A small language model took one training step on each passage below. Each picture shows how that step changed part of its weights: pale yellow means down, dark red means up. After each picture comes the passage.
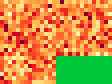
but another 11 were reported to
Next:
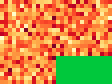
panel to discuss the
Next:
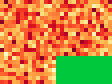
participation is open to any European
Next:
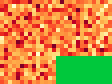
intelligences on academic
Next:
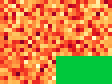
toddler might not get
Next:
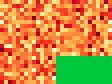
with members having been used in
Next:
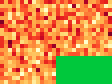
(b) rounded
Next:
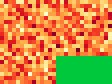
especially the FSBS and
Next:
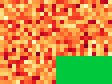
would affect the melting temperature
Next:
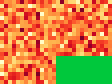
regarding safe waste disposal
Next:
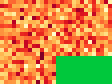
influenced by various factors such as
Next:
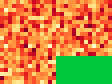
typical standards around which common choices
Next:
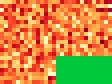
francolite, a
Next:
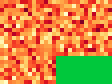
vs protrusion,
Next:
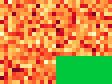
YAg intermetallics
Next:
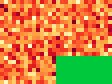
integration, and personnel
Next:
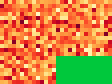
of 107 Brazilian
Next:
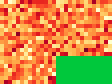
a conversation.
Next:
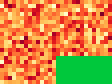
se ha producido
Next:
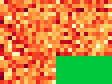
Renal Cancer
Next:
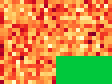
The salivary glands
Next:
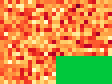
unclear lane
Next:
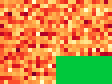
disorder that is characterized by
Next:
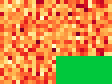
shed some light on the
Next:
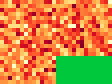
bandwidth requirement kept on increasing
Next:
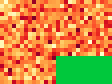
number of drugs prescribed to
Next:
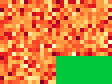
her grandparents,
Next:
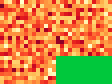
finding as a guideline for
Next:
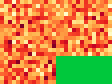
of beam degradation, new methods
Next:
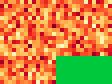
sector - ▶
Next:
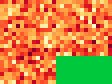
electronic devices, healthcare-related
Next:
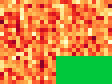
and rural mobility form complex of
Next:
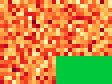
versus accretion Source
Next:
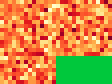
and responsibilities. Though such
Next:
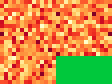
(see Table 3a).
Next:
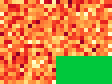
framework (OOD) for
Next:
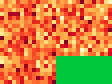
typical database software tools to
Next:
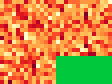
Data will be made available on
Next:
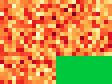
sample is collected from test
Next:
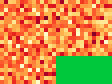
CBCT is considered the
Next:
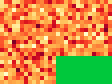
Conclusions Three different effects
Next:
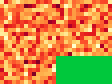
theories used for the analysis
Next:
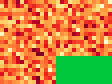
data files describing variable and
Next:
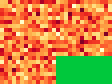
SS 304 Hardening
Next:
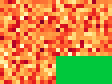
the integration of nodal
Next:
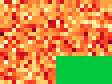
use in combination with other
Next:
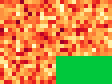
the present iron(III)
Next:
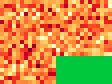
lexical structure with the
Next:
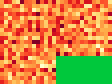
length 2 Propeller
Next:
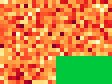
development of clinical manifestations.
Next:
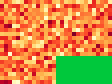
quality. He has presented and
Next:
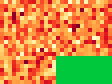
of view that the periodic
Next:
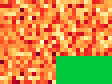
the three main factors responsible for
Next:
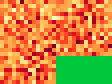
save water resources, but
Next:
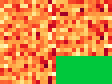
investigate the effects of a flexible
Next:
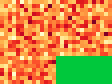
cell cycle control and repair of
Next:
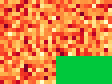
This is confirmed by the results
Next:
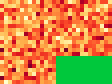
goal of opening the
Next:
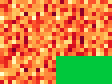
procedure. The proposed procedure comes
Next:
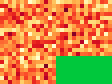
Dark ecology. This
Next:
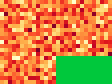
channel estimation framework. It effectively
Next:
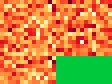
(2017) demonstrated that relationship
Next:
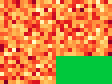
assess students during workshop instructions
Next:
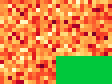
because of the presence of
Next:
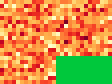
a better understanding or a higher
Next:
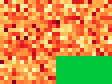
regarding the use of big
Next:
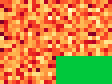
Thus, the interview items
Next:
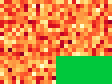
differentiation of eight categories of
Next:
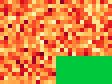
differences have been pointed out
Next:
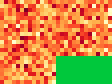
and after reforms. It is
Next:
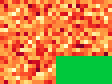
for the categorical variables.
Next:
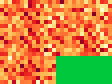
included after obtaining written informed
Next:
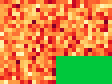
attacks, to an application outside
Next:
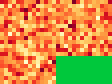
in hand since thresholding might
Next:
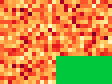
is highly influenced by the
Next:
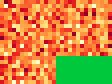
element count, nodal
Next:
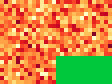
model checking (SMC
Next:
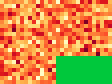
assessment (funding
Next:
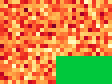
project is performed in an
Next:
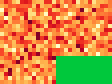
return of around 15% to
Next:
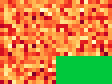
& Nature* 5 :
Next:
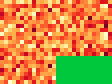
management more effective. If
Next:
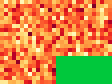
frequent complication, observed in
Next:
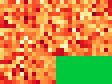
& reviewing: Dr.
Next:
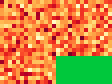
task for building envelope
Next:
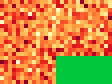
experts' panel for content
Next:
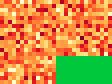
or upon request of the
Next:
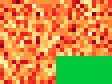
the countryside.
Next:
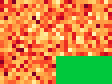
Dubé S,
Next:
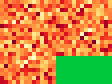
Tolerance Index
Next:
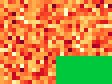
. Viteli
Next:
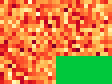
R : Resources D :
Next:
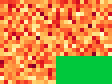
C_n together with a
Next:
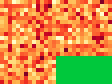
front of any possible linear transformation
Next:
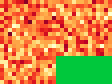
the owner must complete a
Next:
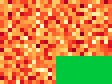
Computed tomography
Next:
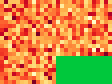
vitro studies found that all
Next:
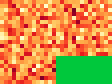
PC, JD;
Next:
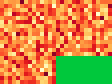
implemented. The engine lock
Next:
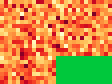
in the large-scale survey
